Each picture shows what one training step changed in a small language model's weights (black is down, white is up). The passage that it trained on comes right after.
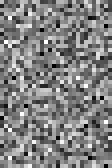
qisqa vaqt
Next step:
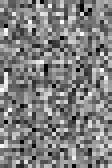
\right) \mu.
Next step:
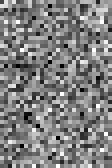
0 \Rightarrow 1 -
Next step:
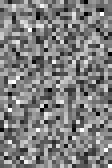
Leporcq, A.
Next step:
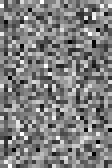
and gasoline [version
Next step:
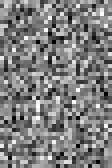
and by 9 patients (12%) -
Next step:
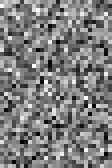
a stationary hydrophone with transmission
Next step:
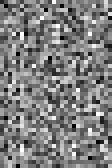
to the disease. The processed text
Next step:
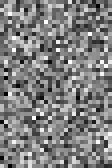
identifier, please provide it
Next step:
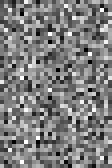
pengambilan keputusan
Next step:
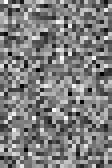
hernia repair¹⁵,
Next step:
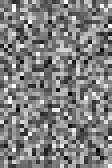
L. **Competência
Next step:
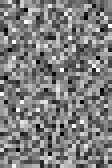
minor variations of the carrier
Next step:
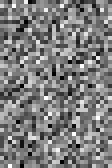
Represents the average spectral energy of the
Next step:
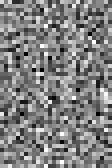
inequalities (with
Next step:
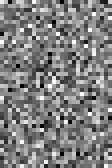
other in-group members: –
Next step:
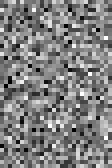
e em lixões (MMA
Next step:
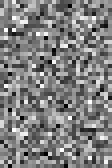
que se genera en la
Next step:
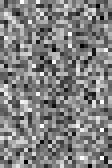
que é extremamente louvável
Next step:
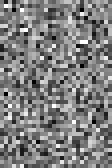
analyser as described in De
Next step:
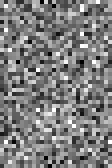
galactic SN significantly improved over what was
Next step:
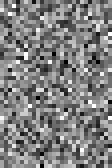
Pada tahap persiapan,
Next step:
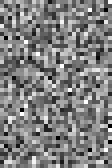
signal averaging to achieve the
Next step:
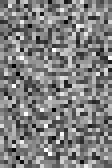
progress in the development of protocols for
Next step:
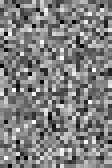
by troupe and bowl
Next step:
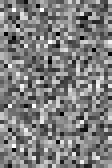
teachings under the pretence of
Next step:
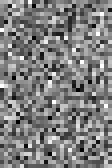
Therefore, $$GR = \sum
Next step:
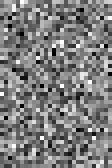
ele fala justamente da
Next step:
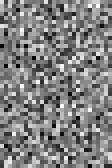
data, due to the few or
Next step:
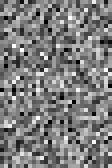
(and beyond) presents a
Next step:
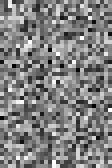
objetivo apresentar sua primeira
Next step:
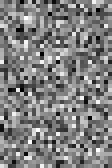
Hogan A, Heppert
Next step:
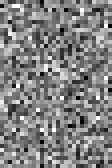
jaranglashi turgan
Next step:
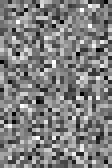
displaying euryprosopic
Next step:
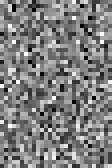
o‘sadigan xashaki
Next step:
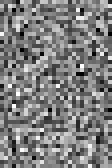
of NeuroGroups studied by
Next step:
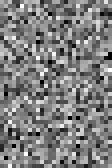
(trough the equations of motion;
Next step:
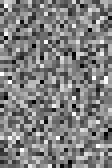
\mathcal{V}$ is the set
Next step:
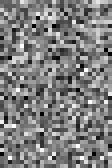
tezlik bilan yordam
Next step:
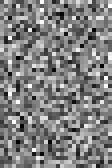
in disagreement with the results
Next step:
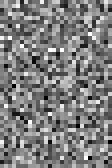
ICM within that region. A
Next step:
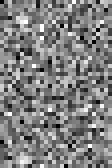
cervical effacement and
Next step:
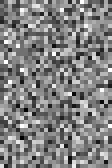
broker cloud is directly connected to
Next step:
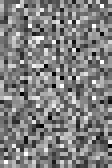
are permeated by bodily
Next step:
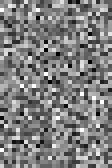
procesos quirúrgicos del
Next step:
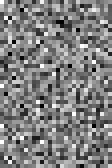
isolate showed capability for starch
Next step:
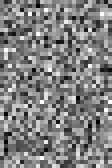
(Found: N,
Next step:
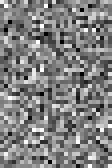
литературные и
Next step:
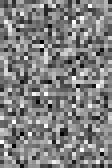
has been introduced. The initial slope
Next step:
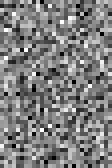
day} \right) = migration
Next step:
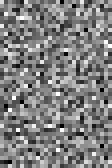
стаціонару Сумського
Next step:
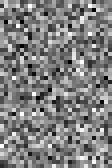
égales pour les femmes
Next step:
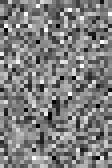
that there is no conflict of interest
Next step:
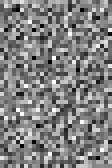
Statistics of all study variables
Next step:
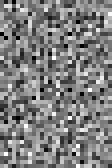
rotation curves using the method described in
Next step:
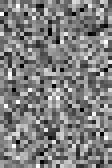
all literatures that the delamination
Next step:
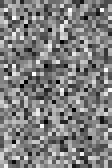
SD. Tangerang:
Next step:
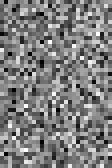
Examples are human assets, structural
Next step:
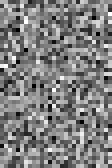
asoslangan taklif va
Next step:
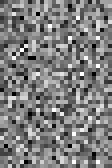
группа выросла на
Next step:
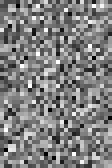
The liquid in the limbs was continuous
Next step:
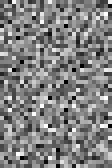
due to the absence of pseudo
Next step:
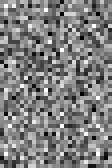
algorithms—as well as environmental factors,
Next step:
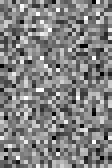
mentioned above. Kucharska et
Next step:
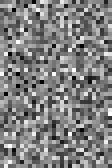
walls separated by a distance
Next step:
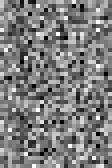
Indian Chem. Soc.*,
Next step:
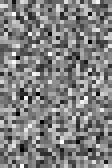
metodologia utilizada Fonte: De
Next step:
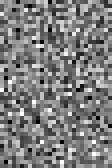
in both mass and redshift, I
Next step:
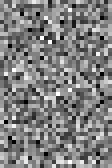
upskill teachers is important that
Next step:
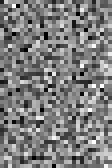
тарихи (XX
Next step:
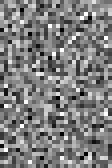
in its new TEC21 Educational
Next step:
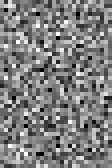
L. acknowledges partial
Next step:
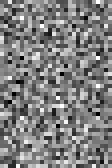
University of Barcelona, responsible
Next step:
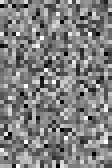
the required scale of ${\cal O}
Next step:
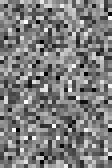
can enhance their ability to use
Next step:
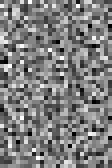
in multilingual settings rarely
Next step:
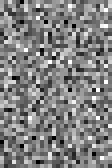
underlying bone, deeper
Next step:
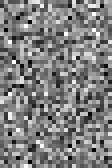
wait, it doesn't
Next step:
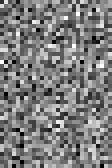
SLB and JG
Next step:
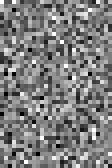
was maintained. At 30-40
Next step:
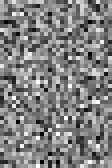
dimensionality of the problem increases
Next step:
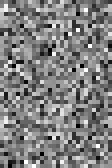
hot-spot structural stress and
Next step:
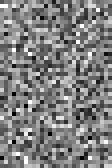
для удовлетворения
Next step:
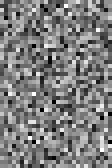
through liaising with data originators
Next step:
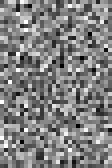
formation process of the massive black hole,
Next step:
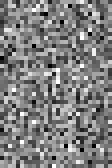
recognized as crucial in many biological
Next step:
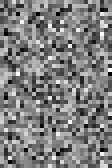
when he will begin to speak
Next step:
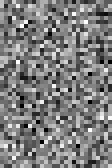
the help of smart phones
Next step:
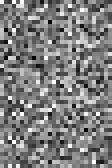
когда за него все
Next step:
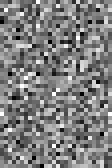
{\bf Unlike 1D simulations,
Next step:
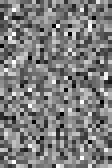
demás temas/tipo de
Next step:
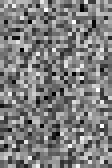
structure between these ontologies, as well
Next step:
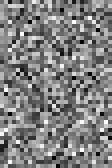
disordered crown ether
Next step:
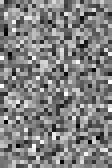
conflict is a struggle
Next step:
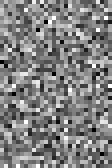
of primes under addition. Similar to
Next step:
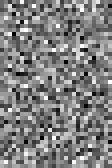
corrects for systematic errors introduced by
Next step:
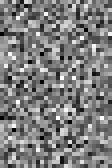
In the two-quark model
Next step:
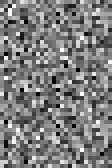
Belle Arti*, Roma
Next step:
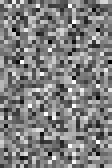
and Phosphorus Using
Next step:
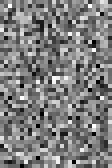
smaller than critical there are two gaps
